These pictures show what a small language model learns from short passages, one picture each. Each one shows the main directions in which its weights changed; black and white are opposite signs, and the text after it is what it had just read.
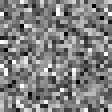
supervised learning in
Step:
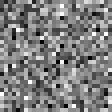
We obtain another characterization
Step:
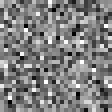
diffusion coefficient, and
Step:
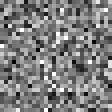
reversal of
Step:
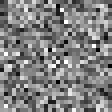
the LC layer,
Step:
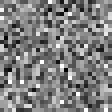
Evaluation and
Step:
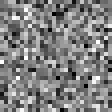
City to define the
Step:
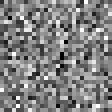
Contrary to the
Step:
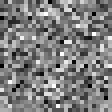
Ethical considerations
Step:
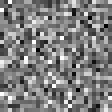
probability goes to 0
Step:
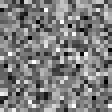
The amount and distribution of
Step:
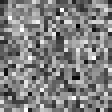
the triggering efficiency
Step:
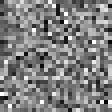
the QWS wave
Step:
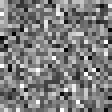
the approximate position of
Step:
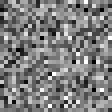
with the empirical
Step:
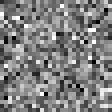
have any patents
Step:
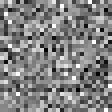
stories of women
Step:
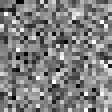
easy, it is
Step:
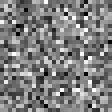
Computing in
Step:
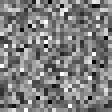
informal social
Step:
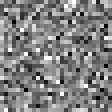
chaotic ones.
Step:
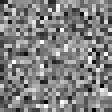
service. With this
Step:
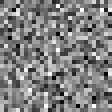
\\ \hline XR
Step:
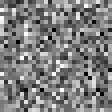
is really a
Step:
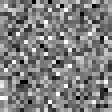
in the process technology for
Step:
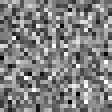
unitary and extra
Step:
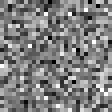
operator propagates singlet
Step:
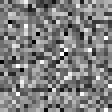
kinds of
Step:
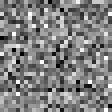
many instances of
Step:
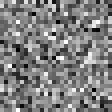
to confirm data
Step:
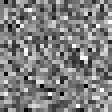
brightest ones,
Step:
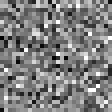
of standard stars taken with
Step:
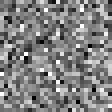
[5]. Reference
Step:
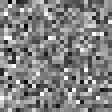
function drops
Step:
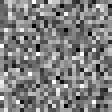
away from the
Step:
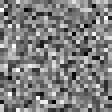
Fe (three
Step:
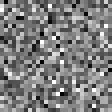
stretches in the
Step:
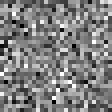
find the C-T
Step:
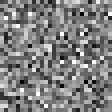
useful in displaying
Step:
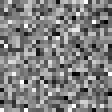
threats while
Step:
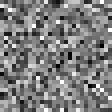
new maze of
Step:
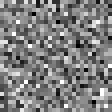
to construct the information
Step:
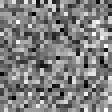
to a single level,
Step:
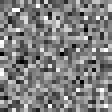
your view the main
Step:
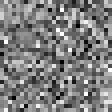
series of stages,
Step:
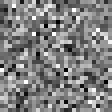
that these credits
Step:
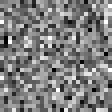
and they develop special strategies
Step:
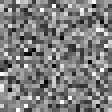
WISE all
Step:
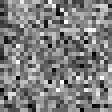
the European integration project have
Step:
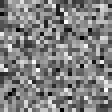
the combination of conditional
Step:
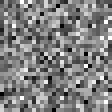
& \ddots &
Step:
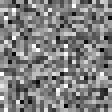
precision measurement of the
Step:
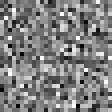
points are needed to
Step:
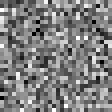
is the bulk AdS
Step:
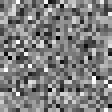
partition function of
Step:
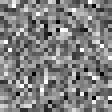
proposed that if one
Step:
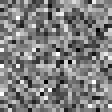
total of 38
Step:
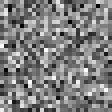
also give rise to
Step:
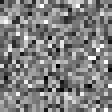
scope of the present
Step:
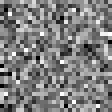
and their outcomes
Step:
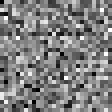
errors of the
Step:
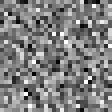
deep learning-based
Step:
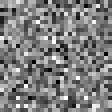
is equivalent to
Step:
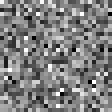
problem lies in the
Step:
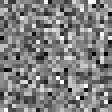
mission statement
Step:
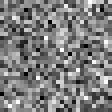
The unsightly
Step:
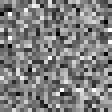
and low cost in
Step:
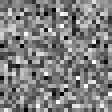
family physicians
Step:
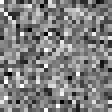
suggested on systems that
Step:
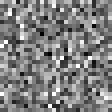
including nightmare
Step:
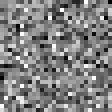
Fig. 1e is
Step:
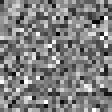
operation. There are
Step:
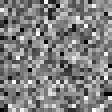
rarefied part
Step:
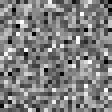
primary and secondary
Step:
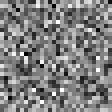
of a teacher education
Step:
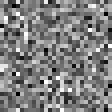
validity of the use
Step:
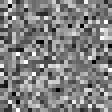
financial leverage towards performance
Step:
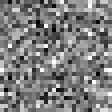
slower. The
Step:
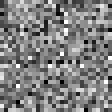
the scale of the
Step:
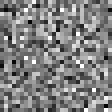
by an Office
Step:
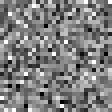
and other existing 8T
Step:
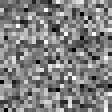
average soliton speed
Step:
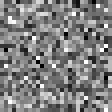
flatness are
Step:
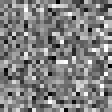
Appl. Phys.,
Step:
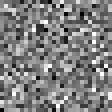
in the UWB
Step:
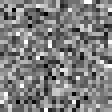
Notice that since
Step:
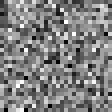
the MEDEA
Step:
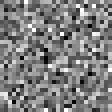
in latent variables.
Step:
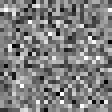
by the comparison with numerical
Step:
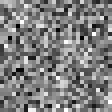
Between Reactance
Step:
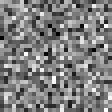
Ore Mining
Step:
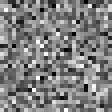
with experienced
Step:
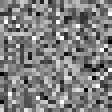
parameter (at least for
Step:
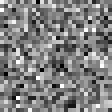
studied, to carry
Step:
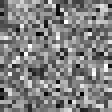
the model at each
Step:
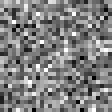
caused a drop
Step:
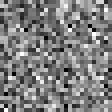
The Sustainable
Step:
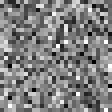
PL emission and the
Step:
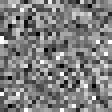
form one obtains
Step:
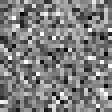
These factors all make it
